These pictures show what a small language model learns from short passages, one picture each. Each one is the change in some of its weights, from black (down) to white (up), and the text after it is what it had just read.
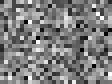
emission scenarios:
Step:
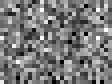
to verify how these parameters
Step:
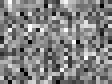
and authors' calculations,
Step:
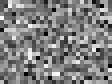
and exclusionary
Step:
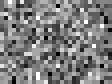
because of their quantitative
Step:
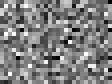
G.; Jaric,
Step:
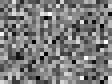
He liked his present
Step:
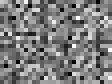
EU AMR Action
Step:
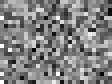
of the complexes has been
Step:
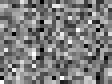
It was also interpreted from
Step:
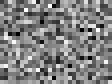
in recent years, have
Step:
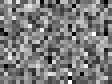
(Lenton et al.,
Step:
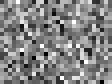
yet was not found in any
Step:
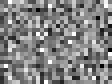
funding streams and
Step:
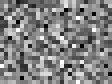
the sciences to for example
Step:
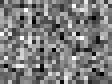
In the Cauvery
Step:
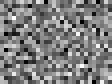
human operators’ safety
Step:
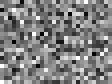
light helicopter
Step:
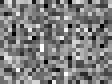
and smooth integration into
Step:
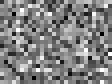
older one and a
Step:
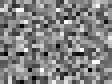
not be observed. In a
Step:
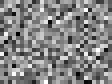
to be normalized is
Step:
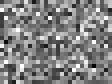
to the multiplicity of
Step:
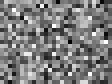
such as Petrol and
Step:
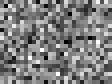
conditions for the combustion
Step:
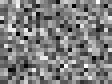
refer the patients for other
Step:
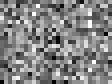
lessons of the interactive
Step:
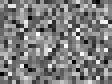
Portuguese market,
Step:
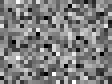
the current/future generations
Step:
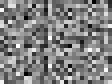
participants. This analysis was conducted
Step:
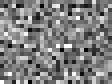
However, beside its health
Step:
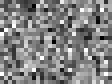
Load Balancing
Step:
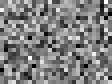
students. In addition, at the
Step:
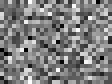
model and the technocratic
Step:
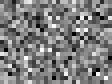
the delivery system, which
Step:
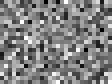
by the school is innate
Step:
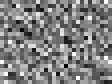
local cross-attention
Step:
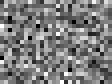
20 \text{ MeV
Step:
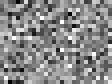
Marketplace*, in
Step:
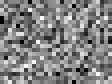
monetary and fiscal
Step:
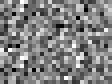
population. In relation to
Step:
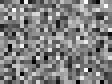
antiquity was not considered
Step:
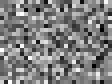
superior duct
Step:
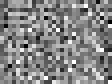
crossed cultures and
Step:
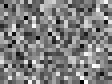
economy method to examine the
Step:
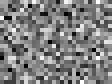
for reference can be seen
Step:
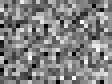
sensing purposes in addition
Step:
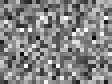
readers later to understand
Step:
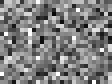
there is no climate change policy,
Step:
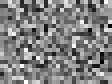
help them in communication and knowledge
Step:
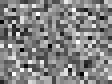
stone between continental
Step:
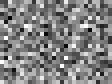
design, may affect it.
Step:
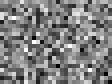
limit the generalizability of
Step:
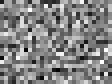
Basis Network with a
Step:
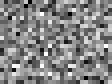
channel to increase its
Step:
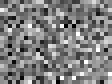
is postprocessing, in
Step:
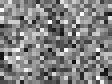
the solution. Traces of
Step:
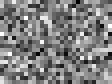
on April 1st
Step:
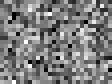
Pablos, C.,
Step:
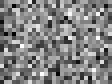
to design intelligent
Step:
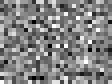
just a poor
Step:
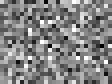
the pressure slowly
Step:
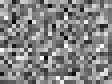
firms. In order to
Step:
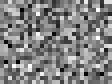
to the first-course
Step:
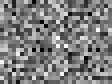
For example: "*To
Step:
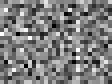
Use Of Migration
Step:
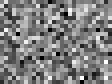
Academy of
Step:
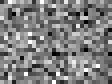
for improving the efficiency of
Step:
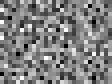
way that is called
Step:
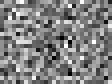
play. Moreover,
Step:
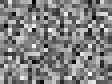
problem which allowed it for
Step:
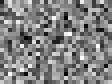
in the world politics.
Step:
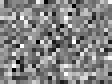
quiet seem to result
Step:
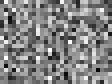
All instruments have
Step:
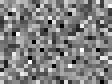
so forth to create a
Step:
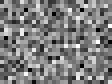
Loss (EBL)
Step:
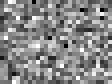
overlapped with the
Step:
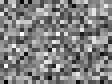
Urinary tract
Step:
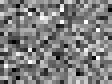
coinfection according to
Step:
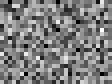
retirement needs.
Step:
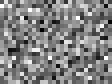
Maize 09 -
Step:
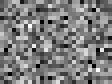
also becoming an increasingly
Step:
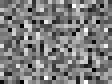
note that although in
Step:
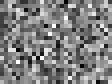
on forming correct
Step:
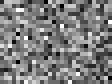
with great perspectives of
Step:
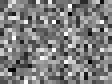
their subjects for their literary
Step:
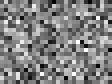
of Physical Security
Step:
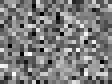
that make student engagement
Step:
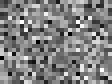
which revealed a
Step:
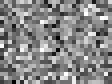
vectors attached to
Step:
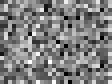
(4) only involves
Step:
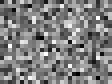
gases molar mass
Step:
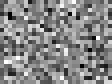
COVID-19 by a
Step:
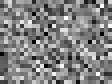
and either not implemented
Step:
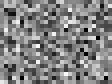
of FD communications to
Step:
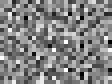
groups authoring legislative
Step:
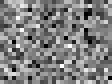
stage of the sector, many
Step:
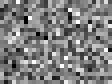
in imparting sexual
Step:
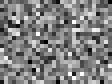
Applied English in
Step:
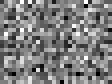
access and retrieval of
